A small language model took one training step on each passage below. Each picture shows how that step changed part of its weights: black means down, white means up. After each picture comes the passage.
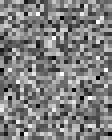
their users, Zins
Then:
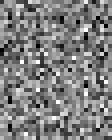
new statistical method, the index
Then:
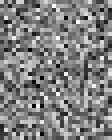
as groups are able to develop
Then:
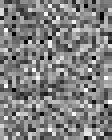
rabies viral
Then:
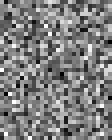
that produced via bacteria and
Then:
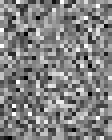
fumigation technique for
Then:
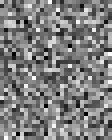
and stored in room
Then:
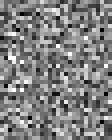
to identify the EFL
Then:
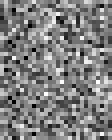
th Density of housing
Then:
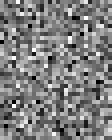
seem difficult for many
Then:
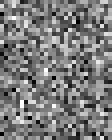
electronic learning through the
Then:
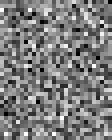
justifies the existence
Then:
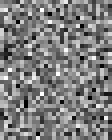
application are designed, and create
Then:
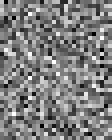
sense of motion and data
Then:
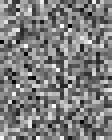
of codification, a
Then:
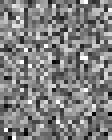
received. The specimens
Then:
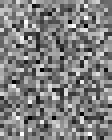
suggested by Gibson
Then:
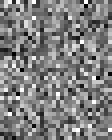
Difficult Medium
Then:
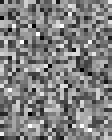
Sun Pharma,
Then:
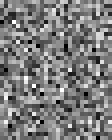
the level of stimulation
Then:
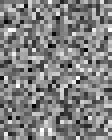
specimens showed the local
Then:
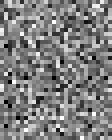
monitor. The position of
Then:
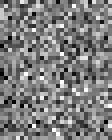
null hypotheses were
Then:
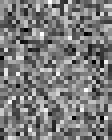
was required. Clinical
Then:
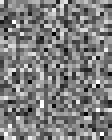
the composite and resin
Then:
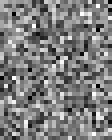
the irrepressible need
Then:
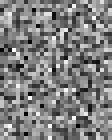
the reference six-group
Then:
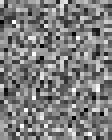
the rules of biological safety
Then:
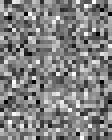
higher prices were forced
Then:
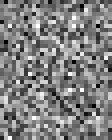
"places for demonstration
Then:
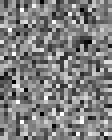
adolescents, in
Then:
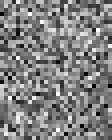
obvious. Table 1
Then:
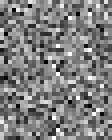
these aspects is the basis for
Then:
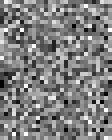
international journals
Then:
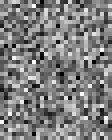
high robustness against common
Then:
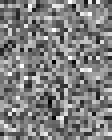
boards have become the primary
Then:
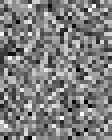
perspective. As a matter
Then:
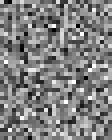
and Brain heart
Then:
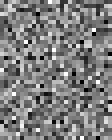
patients [8]. However,
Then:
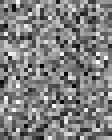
District. In
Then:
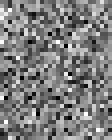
longer strands of
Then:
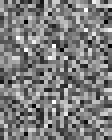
research & development of sustainable
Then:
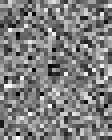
study site as indicated in
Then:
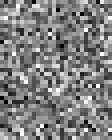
agreed upon by project
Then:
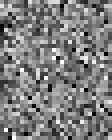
system. The findings of this
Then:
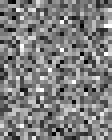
This is a way of
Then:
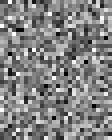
copper wire test.
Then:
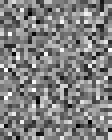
which leads to better
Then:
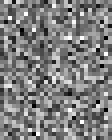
and Objectives of the
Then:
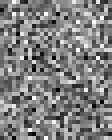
of fluorocarbon
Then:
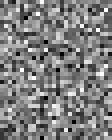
terhadap Y
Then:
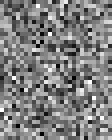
a pre-Mongol
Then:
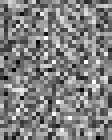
without using AI tools for writing
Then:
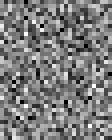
transcriptional activation
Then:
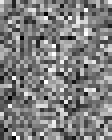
a nuanced understanding of
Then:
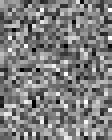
to the Future:
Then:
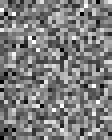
important). Leave others
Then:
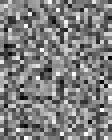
approach reveals to be
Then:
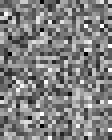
that the inverse relationship
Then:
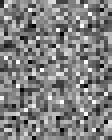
affected were in the age group
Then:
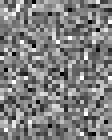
respectively). Shaded areas
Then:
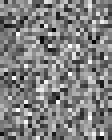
ball features the following
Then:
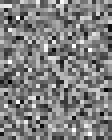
paper analyzes the role and
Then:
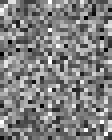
as well as results are reported
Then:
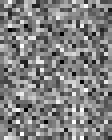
This is termed as
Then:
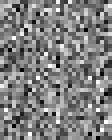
temperature range of 300 to
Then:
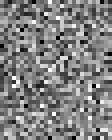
a quick and healthy
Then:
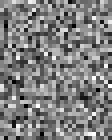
such country helps to
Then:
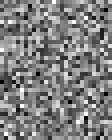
realizable, and
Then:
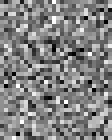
known as beverages.
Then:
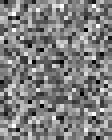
Weeds may be
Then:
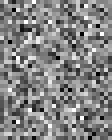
Author C M So
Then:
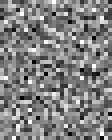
tomography) and
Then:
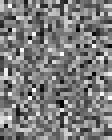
remains more challenging.
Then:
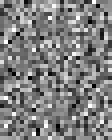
provided better patient perceptions
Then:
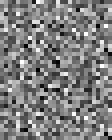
2021b), and according to
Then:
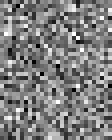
Countries demonstrate that
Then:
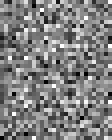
Et navoit
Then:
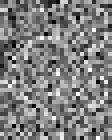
completeness of data from
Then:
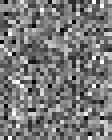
are both accompanied
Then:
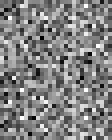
computer or cluster with
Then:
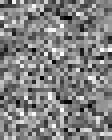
fact that the winding are
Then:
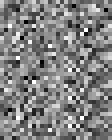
Reduce to
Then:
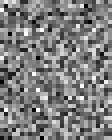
musical auditory skills
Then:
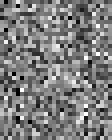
census, concentrated
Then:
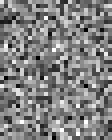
available for the researchers. The
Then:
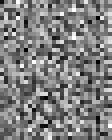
No. Curve.
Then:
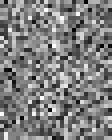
of unused channels
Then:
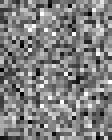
through a custom graph data model
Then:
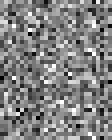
a good quality timber for
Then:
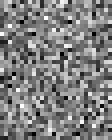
spread primarily by
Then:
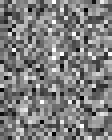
[4], many parents
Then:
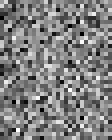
Jong Il in power
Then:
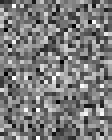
measuring the first order
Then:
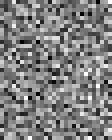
to explore the potential and
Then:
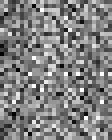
AI IN THE
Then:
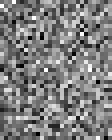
G.; Methodology,
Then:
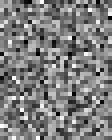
the disinfection
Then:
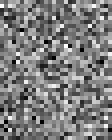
study shall be helpful
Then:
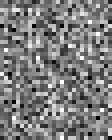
mendesak di
